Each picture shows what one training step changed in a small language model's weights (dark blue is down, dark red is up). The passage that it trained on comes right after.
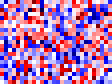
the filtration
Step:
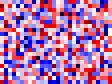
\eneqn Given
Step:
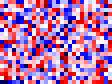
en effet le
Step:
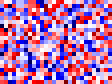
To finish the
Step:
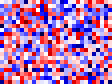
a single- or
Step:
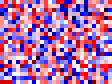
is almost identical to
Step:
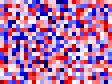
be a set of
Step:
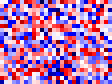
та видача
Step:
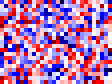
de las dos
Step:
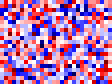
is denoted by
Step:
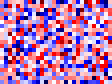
\le R,
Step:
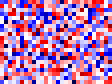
pose no
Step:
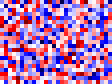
de santos
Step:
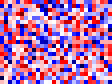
que singularizan
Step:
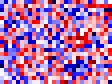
offset in the
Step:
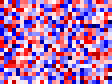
Methods like
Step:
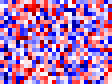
the box as in
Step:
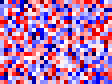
necesaria e
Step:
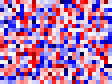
4$. Then we
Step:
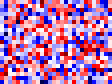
\quad &
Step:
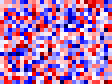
mild conditions,
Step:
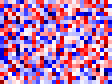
% Also note
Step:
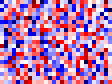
0$. Taking
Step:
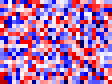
movement for
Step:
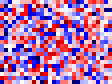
обществе и
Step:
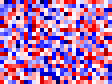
ҳамда уч
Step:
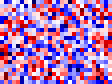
emission in this case
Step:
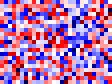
shells the set
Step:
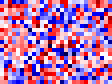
we deduce
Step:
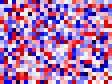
uniformly distributed,
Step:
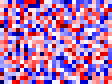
a Hodge
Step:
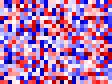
может быть
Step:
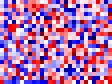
the Klee
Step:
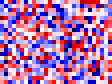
o conjunto
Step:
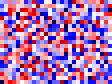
utilize a
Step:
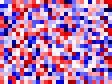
here. However,
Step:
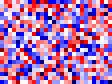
some $i
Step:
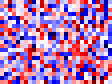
= uv
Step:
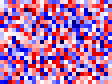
the particular case of
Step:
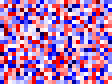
Similarly, a
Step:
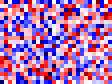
SSA with arbitrary
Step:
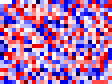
to accuracy and energy
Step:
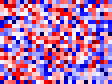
The platform
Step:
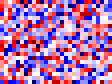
status of
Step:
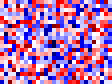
Stein. Then
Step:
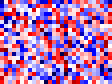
ello se
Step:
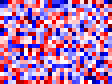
duas imagens
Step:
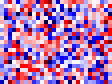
defined by a
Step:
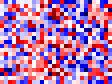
points and the
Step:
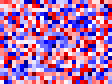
some useful properties,
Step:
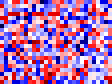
of mesons which
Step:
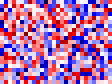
The geometry of the
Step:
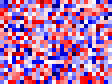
We have demonstrated
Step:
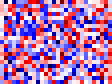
Motivated by
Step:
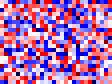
contribution to the
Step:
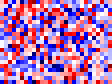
of all the points
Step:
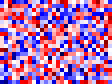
we select a
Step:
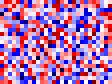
are allowed to assume
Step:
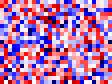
denote either the quadratic
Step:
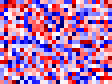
This essentially increases computation
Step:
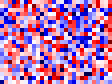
for each connection
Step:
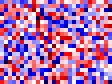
it gives a much
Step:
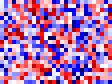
the electronic structure
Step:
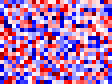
contradiction. For
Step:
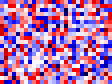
was still active,
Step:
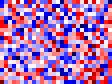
en dat het
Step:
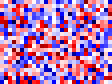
jew xi
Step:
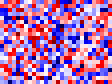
also have the potential
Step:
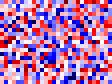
os riscos
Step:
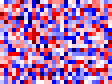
the poset in
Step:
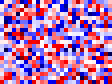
from model state to
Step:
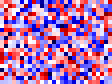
derive paths properties
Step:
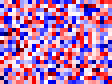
$n$ even
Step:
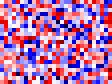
false are in
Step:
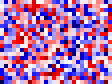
the center for
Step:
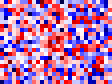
& \lambda &
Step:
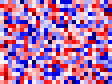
use the later for
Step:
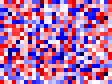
scale that is linear
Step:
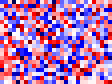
ability of the
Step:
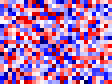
fix a small neighborhood
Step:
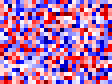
de conducta y
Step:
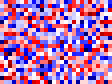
layer (of order
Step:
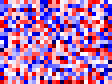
увагу до
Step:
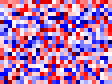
cases. \par
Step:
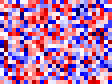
function theorem, Theorem
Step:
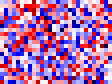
the fact that
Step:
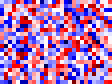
numerous smaller or
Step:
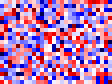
va yangi
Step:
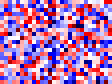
be written as
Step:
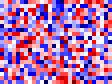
a função das
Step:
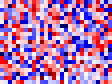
on the methodology
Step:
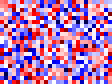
reveal strong
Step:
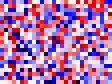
mind, we
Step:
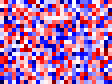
an evaluation map
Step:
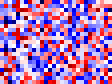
model as the
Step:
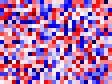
improves progress
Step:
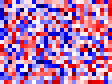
la etapa
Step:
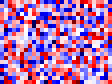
del derecho
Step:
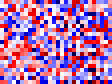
motivate us to
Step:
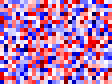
Mathematics Subject
